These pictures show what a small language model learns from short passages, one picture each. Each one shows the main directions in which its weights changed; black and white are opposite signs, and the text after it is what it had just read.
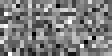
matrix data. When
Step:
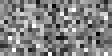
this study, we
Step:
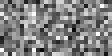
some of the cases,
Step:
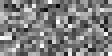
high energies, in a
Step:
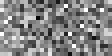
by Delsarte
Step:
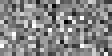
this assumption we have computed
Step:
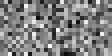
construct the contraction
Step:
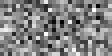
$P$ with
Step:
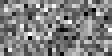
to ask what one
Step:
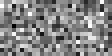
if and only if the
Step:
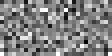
values observed, from those
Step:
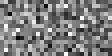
considerably. Some
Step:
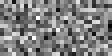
metrics for the zeta
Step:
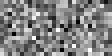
dimension of the integral.
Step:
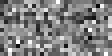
of the delay term
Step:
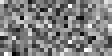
obtained parameters in table
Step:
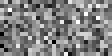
may identify $A$
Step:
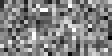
predictions for the future
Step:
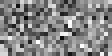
zero. We explain the
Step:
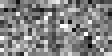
electrolytic screening
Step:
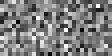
conclusion, we have demonstrated
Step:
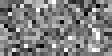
then $A$ and
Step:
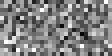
following: Is it true
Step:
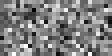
an immediate rise followed by
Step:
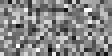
Here, we show how
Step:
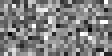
equivalent widths}
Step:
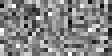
the basis of ${\Bbb
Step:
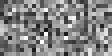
of the flux tube
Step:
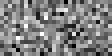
suggest, because in one
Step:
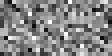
E$ is an
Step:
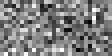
real environments.
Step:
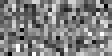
the general pattern with the
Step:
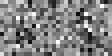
invariant of the boundary;
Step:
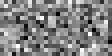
classification of all possible conformal
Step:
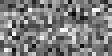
Feng, G.
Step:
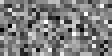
energy $\approx 1$
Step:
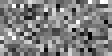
continuous together with the derivative
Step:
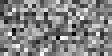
of the bursts
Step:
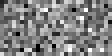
in our treatment.
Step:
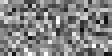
of a cosmic signal
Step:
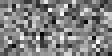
$K$, then set
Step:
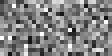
for some $\kappa,
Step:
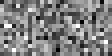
random card. Since
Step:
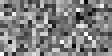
at a smooth point of
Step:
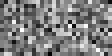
the FSS are highly
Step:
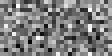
$\lambda$ is
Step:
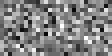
$ is proposed by
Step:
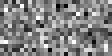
exchange and thus shorter
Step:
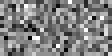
facet around the
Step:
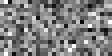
will be evident
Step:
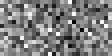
as the one we used
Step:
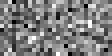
reporting SLRs
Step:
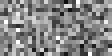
For Model b),
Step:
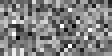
All the calculations have been
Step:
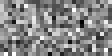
it is not in
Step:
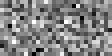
level. We also find
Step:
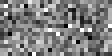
between ensemble and time
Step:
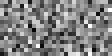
fall short. In
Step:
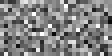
\in V}
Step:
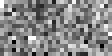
and median K was
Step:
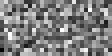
of an equatorial
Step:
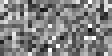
from –2 V to
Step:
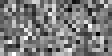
the mixing time is of
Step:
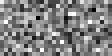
by Southern
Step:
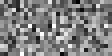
+ 1)$ block centered
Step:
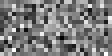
an arbitrary value, we
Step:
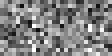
subsection refers to any
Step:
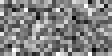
background temperature is responsible
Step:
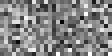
By this we mean the
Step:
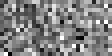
the geometry of this
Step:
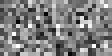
gives a quadratic form on
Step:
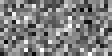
given the final value
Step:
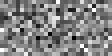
a single simulation (the
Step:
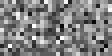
Qubits with
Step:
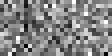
like this (is there
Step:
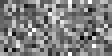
the $K^- p
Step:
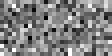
small. Considering that
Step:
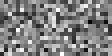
a limited approach, especially
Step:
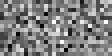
theory when proofs are
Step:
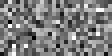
studies have investigated the changes
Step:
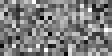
overlapped by
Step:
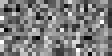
index to detect
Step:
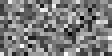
unavoidably limited
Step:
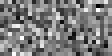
In contrast, by
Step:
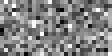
CIR* framework could
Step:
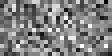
the latter requires analysis only
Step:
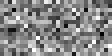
Coefficients |
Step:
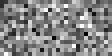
in the space of operators
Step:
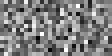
modulus, which because
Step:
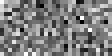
and 50\% of the
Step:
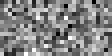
magnetic fields and the disk
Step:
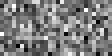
the roots and list the
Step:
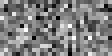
to searching over the
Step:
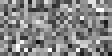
measurements likely arise from a
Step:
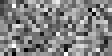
for any measurable set
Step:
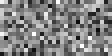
would be seen at the
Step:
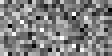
grasp effects of
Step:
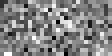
in the simple case when
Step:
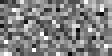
with $0\leq
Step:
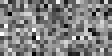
consider the optical response function
